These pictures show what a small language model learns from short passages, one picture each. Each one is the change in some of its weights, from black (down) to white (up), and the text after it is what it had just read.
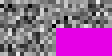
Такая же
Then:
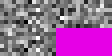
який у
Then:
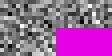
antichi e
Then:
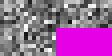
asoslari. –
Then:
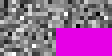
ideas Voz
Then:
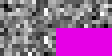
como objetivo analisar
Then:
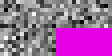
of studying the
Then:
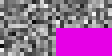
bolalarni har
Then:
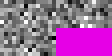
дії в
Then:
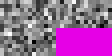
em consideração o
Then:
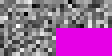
hamda tunuka
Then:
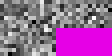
borada ham
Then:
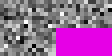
про це –
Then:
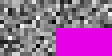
pendidikan pada
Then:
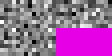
корм сеют
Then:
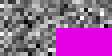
uma definição de
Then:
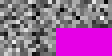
lo significativo,
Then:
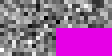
al total de
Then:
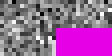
ВОН И
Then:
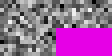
de resultados: 0
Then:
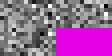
en chozas
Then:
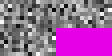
аҳли томонидан
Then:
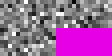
R. Oliy
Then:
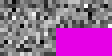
au niveau mondial
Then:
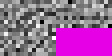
общего или
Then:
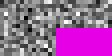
va ingliz
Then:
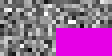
naših i
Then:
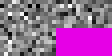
da Bergson
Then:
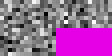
jamiyatning ijtimoiy
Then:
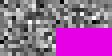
de la 1 an
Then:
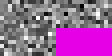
rapidez com
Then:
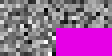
forma como é
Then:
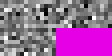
würde der
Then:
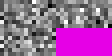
способствует развитию
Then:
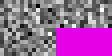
in two
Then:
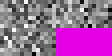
São Paulo. São
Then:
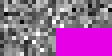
the impact of
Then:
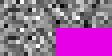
allá del
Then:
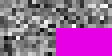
tadqiqotchilar –
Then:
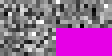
образования, а также
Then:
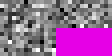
los sistemas
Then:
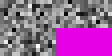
tableau qui
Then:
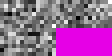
y familiar,
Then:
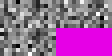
ela permite o
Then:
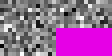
pays se
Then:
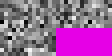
także nie
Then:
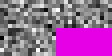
asarlari kasbiy
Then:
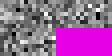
Power and
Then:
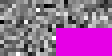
Ushbu differensial
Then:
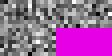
buena parte de
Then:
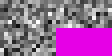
auch über die
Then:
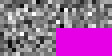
جایی که
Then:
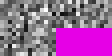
el presente trabajo de
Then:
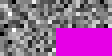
go beyond
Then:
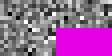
на качество жизни
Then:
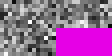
и методы.
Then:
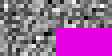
muhim nazariy asos
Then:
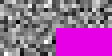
e interativos,
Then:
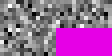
each of which
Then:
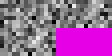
por meio da
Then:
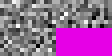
baholash xususiyatlari
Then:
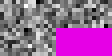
influência de grupos
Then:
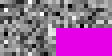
ва масал,
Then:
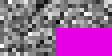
demonstrar de forma
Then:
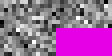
invasion of
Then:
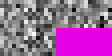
em caso de
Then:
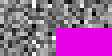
marítimo ou
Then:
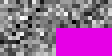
derecho de
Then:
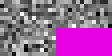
Purry era
